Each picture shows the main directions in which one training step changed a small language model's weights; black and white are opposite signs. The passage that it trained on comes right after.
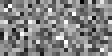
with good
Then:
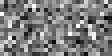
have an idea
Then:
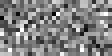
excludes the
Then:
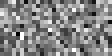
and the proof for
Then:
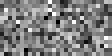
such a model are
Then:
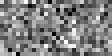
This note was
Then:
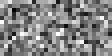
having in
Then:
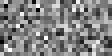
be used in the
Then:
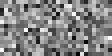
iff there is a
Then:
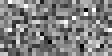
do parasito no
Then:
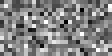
respect to the number
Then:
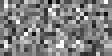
as in neural
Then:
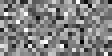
a linear combinations
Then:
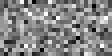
main contributions
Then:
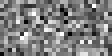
above assignment
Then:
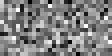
{\it points} and
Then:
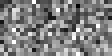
of the ring
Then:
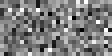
– millatning
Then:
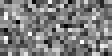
не должно
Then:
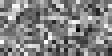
Then the following relations
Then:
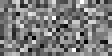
stages need
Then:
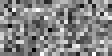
leading to a
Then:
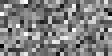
We also give
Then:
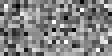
we can define the following
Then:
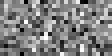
example, if
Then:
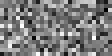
an isomorphism.
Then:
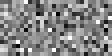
No es mi
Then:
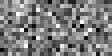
abordar de
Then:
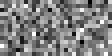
kuzatuv va
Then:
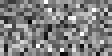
la denuncia
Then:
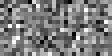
and regularizing
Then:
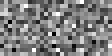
time to give
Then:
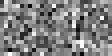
el principal
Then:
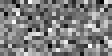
Алла –
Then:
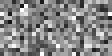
same as those for
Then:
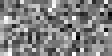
and $\comega$,
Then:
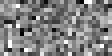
space $V$
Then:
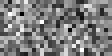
AI для
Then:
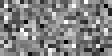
observe the
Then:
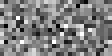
в роботах
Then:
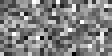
this case also,
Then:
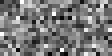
functions, but we are
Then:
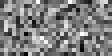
n, \ldots,
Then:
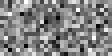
o BSE como
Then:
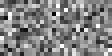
before the first
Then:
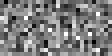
1 \wedge
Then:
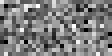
In this context one
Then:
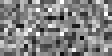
since, according
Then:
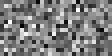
and to meet the
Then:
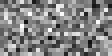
it remains
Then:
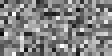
\right| \le
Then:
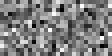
In these tables
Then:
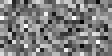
priori way
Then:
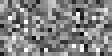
Case 2.
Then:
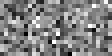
}{% \partial
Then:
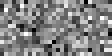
, with $\Theta
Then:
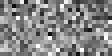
bound improves
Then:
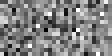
the second term as
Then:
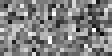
los estudiantes
